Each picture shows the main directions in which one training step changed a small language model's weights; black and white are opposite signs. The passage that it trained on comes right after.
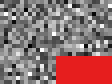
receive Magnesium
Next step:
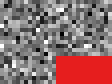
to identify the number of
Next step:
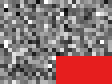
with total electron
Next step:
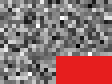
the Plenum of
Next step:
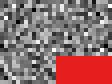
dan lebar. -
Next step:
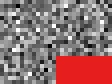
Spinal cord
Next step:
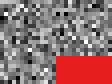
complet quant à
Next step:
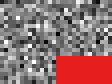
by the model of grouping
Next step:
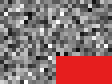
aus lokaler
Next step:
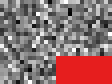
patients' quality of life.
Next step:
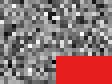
5.2% while the
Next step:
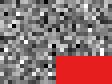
**O valor da
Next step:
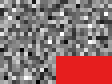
batang mula
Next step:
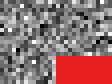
desarrollado un papel
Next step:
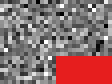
positive effects on creative
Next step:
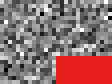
of Performance Students
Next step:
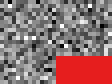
India Limited.
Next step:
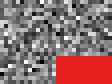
При этом
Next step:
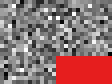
The paper concludes
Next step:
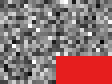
R Foundation for
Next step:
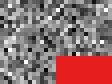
clear that in onion
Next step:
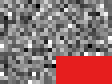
қора терга
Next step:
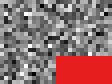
dirigeants de
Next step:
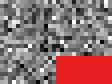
. The stress free
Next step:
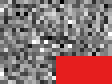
reported having no
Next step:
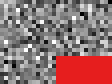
by the Municipality
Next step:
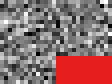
direction of each industry
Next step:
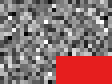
h⁻¹) does
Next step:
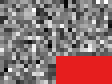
parity check matrix
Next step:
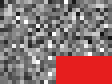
transistors.¹ On
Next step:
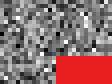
considering critical raw
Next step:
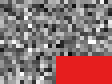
student mobility also has
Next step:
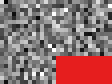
допомога, без
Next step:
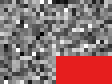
of Gheorghe
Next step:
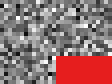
such programmes should be
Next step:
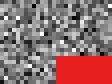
asylum procedures and
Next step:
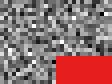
shirt in the
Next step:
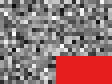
plastic and glass
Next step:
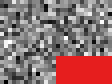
and instruction, with
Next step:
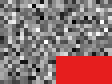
knowledge attitude and
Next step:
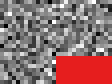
pelo POL. A
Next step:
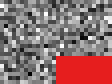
A question was asked
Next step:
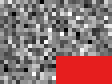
davlat organiga,
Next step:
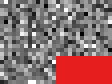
и сложных
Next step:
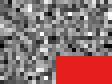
kasb etadi.
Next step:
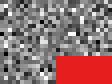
narrowly from
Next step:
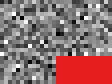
processes, systems and strategies
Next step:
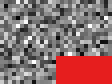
in the literature, there
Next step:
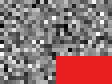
da gestão da
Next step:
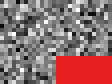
of research funding and a
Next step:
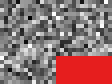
and legal entities,
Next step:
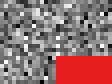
were also involved in
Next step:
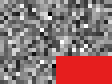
deliver tools and methods
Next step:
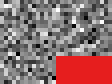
of emergency management,
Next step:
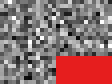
in time and species), on
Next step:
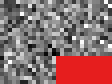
как Л.Н.
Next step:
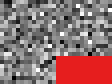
vista relatar e
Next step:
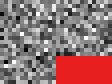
that obesity was less
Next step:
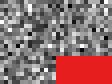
has been noticed.
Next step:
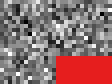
various goals in the learning
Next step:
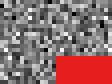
se ha incluido el
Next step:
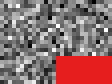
that workload can affect
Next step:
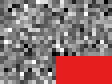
proficiency for general academic
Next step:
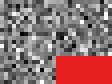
mumkin emas.
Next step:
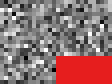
enough time for VIR
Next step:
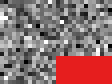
been able to build work
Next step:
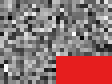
qarori va undagi
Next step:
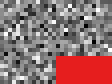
rangi, tana
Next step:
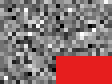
beautification of the
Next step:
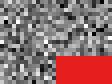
n=60 When students
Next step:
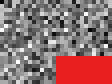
emerged, which
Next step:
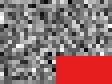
brecha generacional o
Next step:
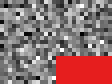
different sets of required
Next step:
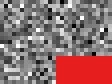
Step 3:
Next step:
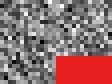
intervention was investigated in
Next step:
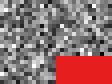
sends it to the
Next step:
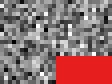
sorted list of these
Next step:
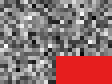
un objeto concreto
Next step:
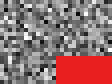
as many as 715 families
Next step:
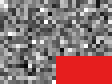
NDVI and
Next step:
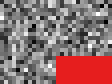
academic stress leads
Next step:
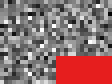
é fundamental para o
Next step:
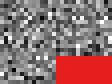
витрат (на
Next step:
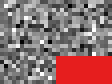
Calculations of energy
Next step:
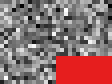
agricultural unit of
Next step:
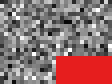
reloading stress
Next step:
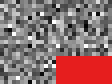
Esta empresa tem um
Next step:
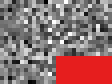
Shu tufayli
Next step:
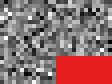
[25]. During data
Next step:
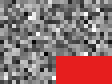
borçlu olan
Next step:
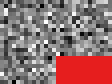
level may allow a more
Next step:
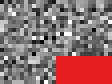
paliwanag ay
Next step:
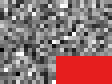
SU Cervix
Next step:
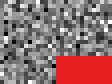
На путу ка
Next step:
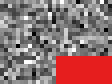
the Academy of
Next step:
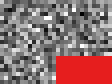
dólares al
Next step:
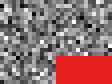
educacionais que organizam
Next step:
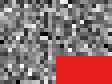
balki har bir kishi
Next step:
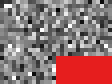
цього, на
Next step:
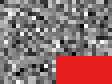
presented by Brown
